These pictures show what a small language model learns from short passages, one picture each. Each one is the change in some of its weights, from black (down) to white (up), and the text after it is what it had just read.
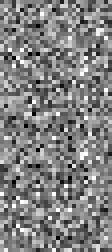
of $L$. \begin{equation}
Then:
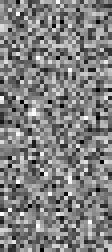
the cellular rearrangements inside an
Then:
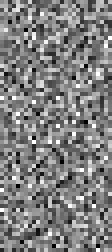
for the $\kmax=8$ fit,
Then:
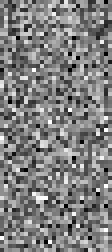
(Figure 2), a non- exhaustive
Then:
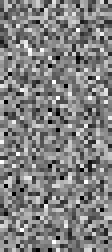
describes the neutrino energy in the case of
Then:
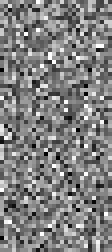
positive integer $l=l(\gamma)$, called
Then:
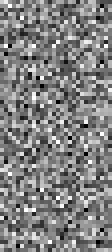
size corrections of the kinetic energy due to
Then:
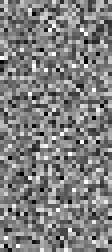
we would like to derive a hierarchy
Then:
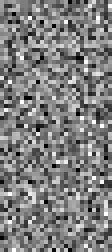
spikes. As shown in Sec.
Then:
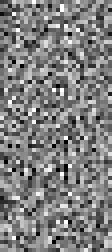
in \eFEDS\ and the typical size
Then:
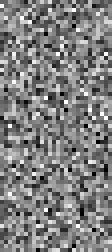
B} \textbf{\bibinfo{volume}{61}},
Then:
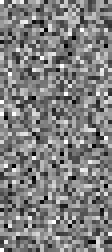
[2]*Graduate School
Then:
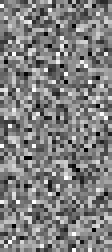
A} \textbf{\bibinfo{volume}{53}},
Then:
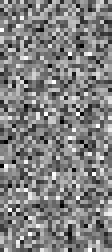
submissions of such would be rejected
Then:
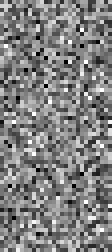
despite these surveys it is still uncertain
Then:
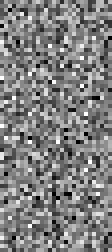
along the $c^*$ direction, which is approximately
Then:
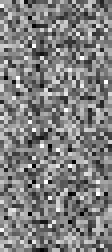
\centering \includegraphics*[width=\columnwidth]{}
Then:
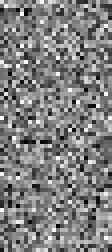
differently sized sub-communities with
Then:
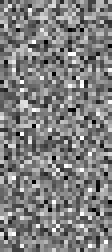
can affect the final expansion velocity, as well as
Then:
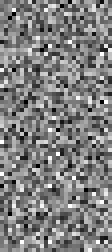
ensemble of late-time pure states,
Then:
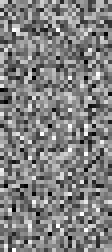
the inner loop, the optimized state
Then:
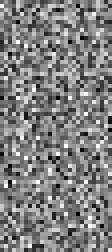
part of the internal energy (TDPIE),
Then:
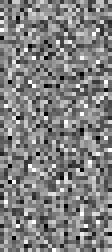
$\phi\rightarrow K_SK_L$
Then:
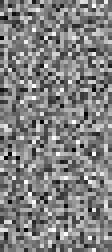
November and December. The
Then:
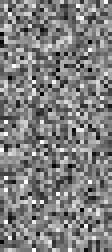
The data for the plot was mostly taken from that
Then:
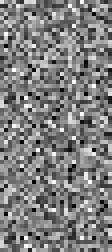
University, 3600 Rue University,
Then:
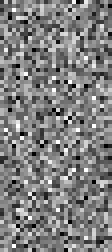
stack transfer and final device assemble:
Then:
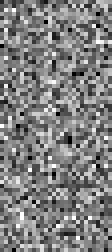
and \ion{H}{ii} regions from
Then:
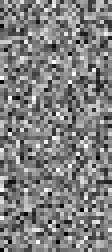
coupled to general relativity, the vacuum energy has
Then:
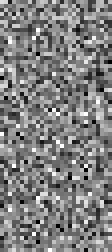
the background gauge invariance of the effective action within the
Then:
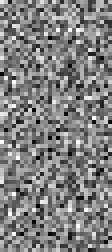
the production of DM in the early Universe.
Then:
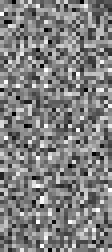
box filter is a little faster.
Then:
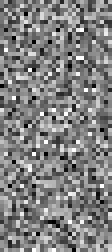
as a GitHub repository at
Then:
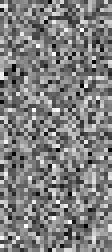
In summary, we have shown that the
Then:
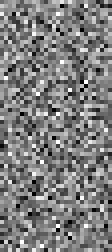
This optimization problem is unconstrained, nonlinear
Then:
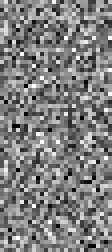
this new PIC code in studying laser
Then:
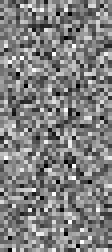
0.5cm \begin{figure}[ht]
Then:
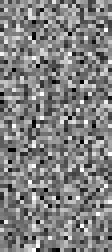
this structure function have been also performed by Artru
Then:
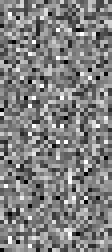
ratio between the minimum inter-cluster distance and
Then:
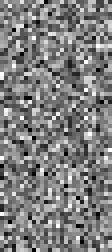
number of possible $P^i$ matrices.
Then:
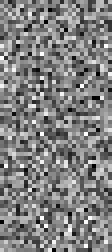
in radiation regime is zero for odd solutions at all
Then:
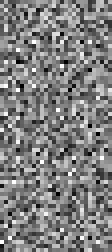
with a defect anomaly is attached
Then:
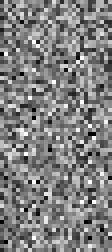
but several outliers can be seen in between (
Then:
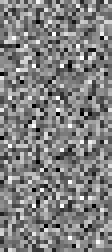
significant difference in the shape of the intensity pattern between the
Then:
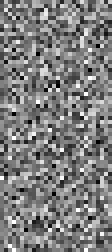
gives a most reasonable representation of modulation conditions from
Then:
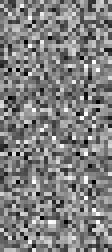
in that state, whereas here, we are interested
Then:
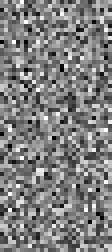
relation. In the recent development of the unified theories
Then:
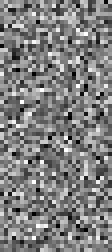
rise to the axion solution to the strong
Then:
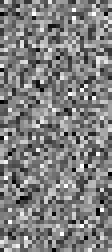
effects get exponentially suppressed, and the usually
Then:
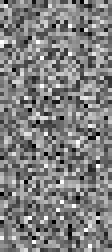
balance between photoionization,
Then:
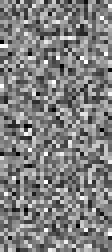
metric. For instance, the study of LPA
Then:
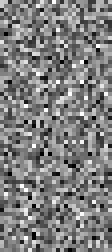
the action. Our paper is organized as follows:
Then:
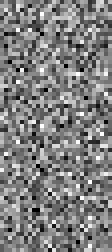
of the training set for energy per atom and force components
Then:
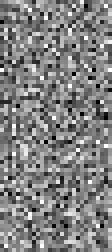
Equation~\eqref {Ia_def},
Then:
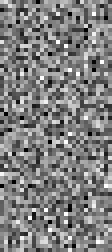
mode (comparator threshold $>$ noise
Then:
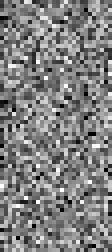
new states (in $K^+$ and
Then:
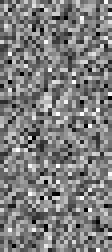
This work was supported by the UK Science and
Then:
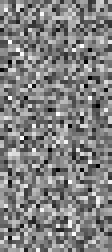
of several PMTs in an OM further
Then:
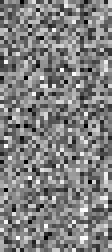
the manuscript. \clearpage
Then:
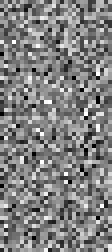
coordinate, so tracks can be generated that can
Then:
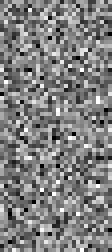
arranged into a sparse frame.
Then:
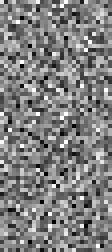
in Fig.~\ref{fig2}. The
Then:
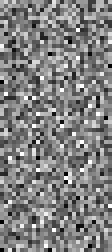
hand, can be related to a purely
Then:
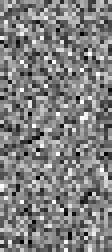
flavors on $R^4\times
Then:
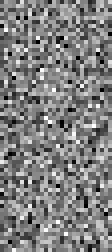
region is associated with a specific outburst state,
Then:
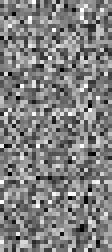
what queue was it submitted to
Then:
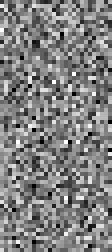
Tian for pointing out the work of
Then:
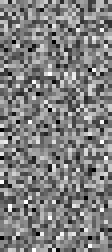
the left-hand side is less than or equal
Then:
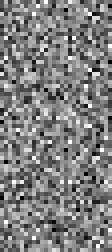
detectors ($\chi + N \to \chi +
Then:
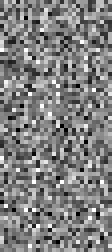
regions, almost uniformly with respect to $\eta$.
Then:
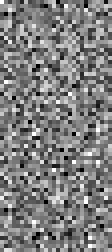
that makes the spacetime a principal
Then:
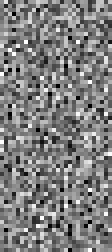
by nonmagnetic Mo layers of different thickness.
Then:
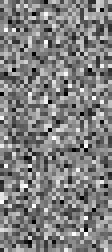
let's see and example: the harmonic
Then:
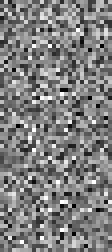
and a modified exponential ansatz
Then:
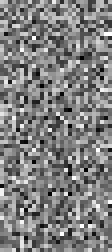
the back end from the channel boundary to the area around
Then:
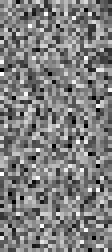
precision and R represents recall.}
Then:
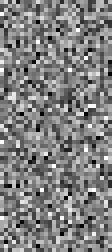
matter power spectrum in the vertical direction(s).
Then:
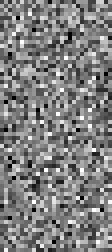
power-law delay time distribution is employed
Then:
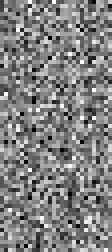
tests are in the reach of present experimental
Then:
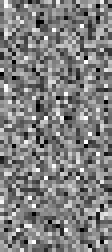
indicate the respective number of accepted and
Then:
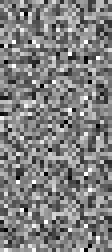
between all the stocks comprised by
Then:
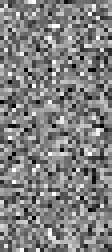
PerfectXL in auditing
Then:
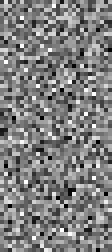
maintaining 80% coupling efficiency, and
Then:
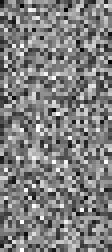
implements signal acquisition, signal
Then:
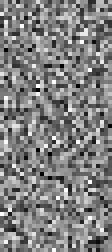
radiation in an expanding flow with magnetic field
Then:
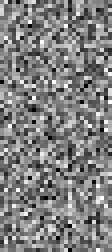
of a correlation effect on Nd atoms (first
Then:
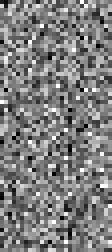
fit from the total $J/\psi$ yield which
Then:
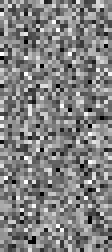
descendent of the newly reached
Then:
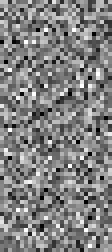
the corresponding extracted from the fit momentum space
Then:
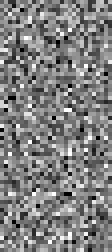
in $g_n$ in this case, because
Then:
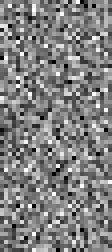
+{\boldsymbol \xi}^T$, and with the
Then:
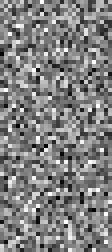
chemical abundances in the shells where the
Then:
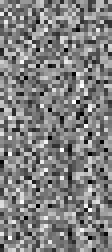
local maximum of gravity corresponds to a local maximum of water
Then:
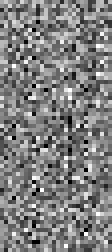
size $N$ for four different strengths of perturbation
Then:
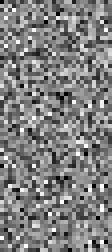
\eq{eq:sc}. We may therefore estimate
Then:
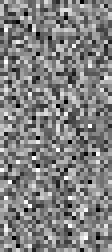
AAS. \subsection{RDF2vec
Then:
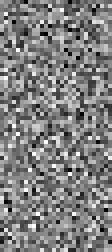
doped Mn$_{2}$BrI
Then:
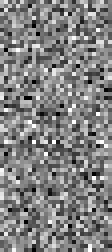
language of TQFT. But the following
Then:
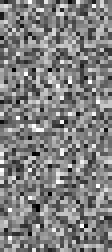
distinct, forming the heteroclinic
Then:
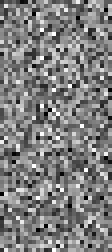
``nuclear'' contribution of weak interactions is
